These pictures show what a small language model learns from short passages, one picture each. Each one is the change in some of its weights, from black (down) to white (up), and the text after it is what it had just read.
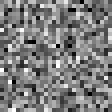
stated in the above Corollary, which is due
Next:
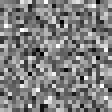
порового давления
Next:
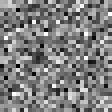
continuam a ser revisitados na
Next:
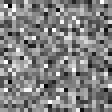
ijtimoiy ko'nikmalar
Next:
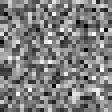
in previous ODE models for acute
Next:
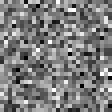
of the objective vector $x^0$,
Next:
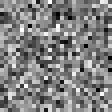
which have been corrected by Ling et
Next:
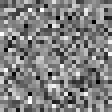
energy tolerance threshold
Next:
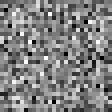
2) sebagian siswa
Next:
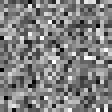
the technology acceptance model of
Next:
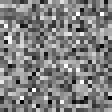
Picard iteration $D$ is
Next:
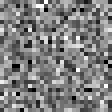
More precisely, a {\em triad}
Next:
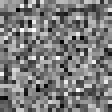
se vale do contraste das cores,
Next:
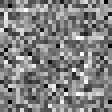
egallash ishtiyoqida
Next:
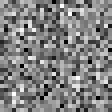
de coloração e queima dos
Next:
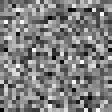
Las limitaciones que se presentaron
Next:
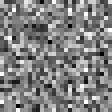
New Jersey: John
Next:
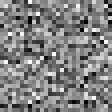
subestimar a magnitude
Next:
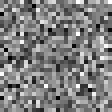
pérdida de eficacia de
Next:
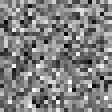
maqolada 2024 yilda
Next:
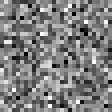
C N^{-K}, \eeq where we can
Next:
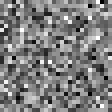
sta tentando, attraverso
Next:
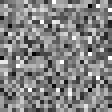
latter recursion is useful for generation
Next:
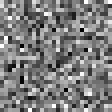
derive the average flow-rate in
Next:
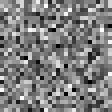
time scale $\mathbb{T}$, as
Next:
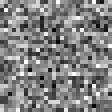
study of what geometric properties of the manifold are
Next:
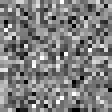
аспект формирования
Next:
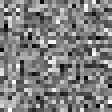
first factor in each direct summand. By
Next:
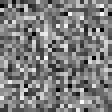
with finite volume, then the volume of
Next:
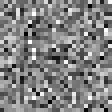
Pseudonym versehen.
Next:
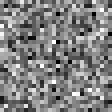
mostly asymptotically, and may present as main
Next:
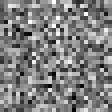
{ If two integers $a$ and
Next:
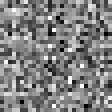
7,8 sm ni tashkil
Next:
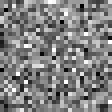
Prufrock» строка
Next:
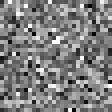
bevosita bog'liq.
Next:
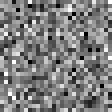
$t$. Once we achieve
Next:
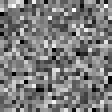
un dólar de bienes en
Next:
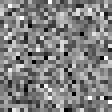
In beiden angepassten
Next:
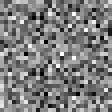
разного уровня, а также
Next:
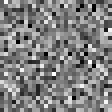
Cuisine & Culture in
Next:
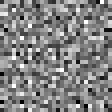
qobiliyatini ochib
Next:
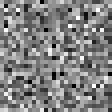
first using the DBP method and then
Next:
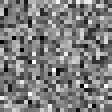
se aguardar 5 anos do
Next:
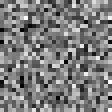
of transpositions in assignation
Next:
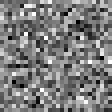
in its second equivalence, we construct the
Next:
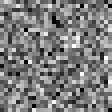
Kaiser and the referee for
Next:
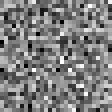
- Que el programa educativo
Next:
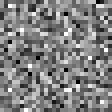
conceptos de solución para los
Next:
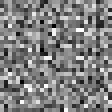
П., Александрова
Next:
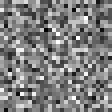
в цифровой среде»
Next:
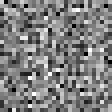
va tahsil olishga
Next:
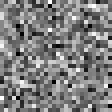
theorem quoted in \cite{B}
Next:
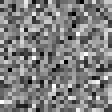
the solid torus $V =
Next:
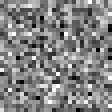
$$ has trivial periods on the lattice
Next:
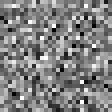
{F}orchheimer equations of
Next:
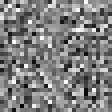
instruction, find opportunities,
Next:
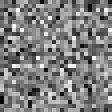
larutan ditambahkan
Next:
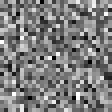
методу Map. Відомий
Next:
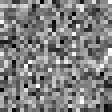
$Y$ is the solution of the reflected
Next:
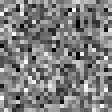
a pure isometry $S$ in
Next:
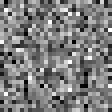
renovadores desde el punto
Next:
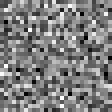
type. Hence $x\in D$.
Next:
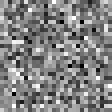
THE FIBROUS
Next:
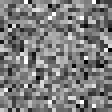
of passivity assigned to a
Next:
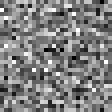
con alguna discapacidad.
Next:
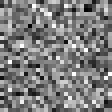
& Chu, W. Ch.
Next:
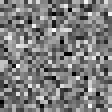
Mes 34 Figura 4.
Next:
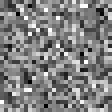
o’quvchilar tomonidan oson
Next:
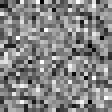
основных теоретических
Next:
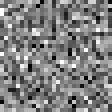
be satisfied only provided $E_{\rm
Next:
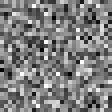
and we show that, if the coefficient
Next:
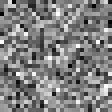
$(M, \omega)$ be a compact
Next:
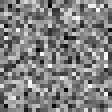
University}, city={Changchun},
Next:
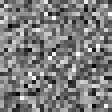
substrate. As the probe tip
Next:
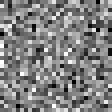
$(\lambda^{(N)})$ are defined on the
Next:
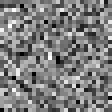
orthogonal $G$-spectra
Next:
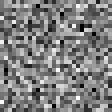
is always $\1$ for $M$ of
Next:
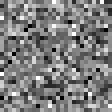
if $\alpha+\beta=1$, and then
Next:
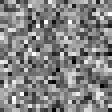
Abstract. The article provides information
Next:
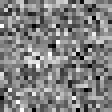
associated to the family $F$ and a class
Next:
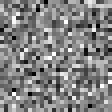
one of questions raised by
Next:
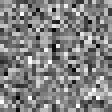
\big\}$, and let $S$ be a
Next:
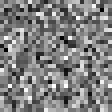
correta. Sendo assim,
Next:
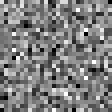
slight modification of Theorem
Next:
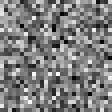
almost contact structures on the factor
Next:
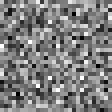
immediately that $W_{2}$ has
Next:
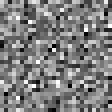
der Schweiz geprägt.
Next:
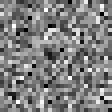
eingebürgert. Auch
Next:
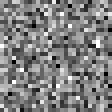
but is conjecturally always met.
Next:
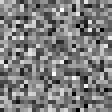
a fim de aumentar o
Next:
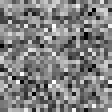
% % \maketitle \abstract{In a
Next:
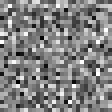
belongs to the segment between $\lambda$
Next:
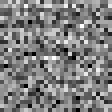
dual $\mf{s}^*$ by the
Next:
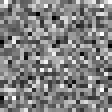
each Newton iteration and each time step
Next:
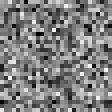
Also the time-marked analogue of
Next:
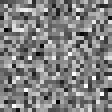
universiteti ²Filologiya
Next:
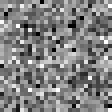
is most relevant algebraic construction for
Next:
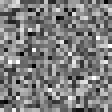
adaptive-sampling method then
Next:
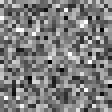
once and for all\footnote{In
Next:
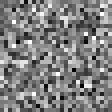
its possible Castilian origin is the
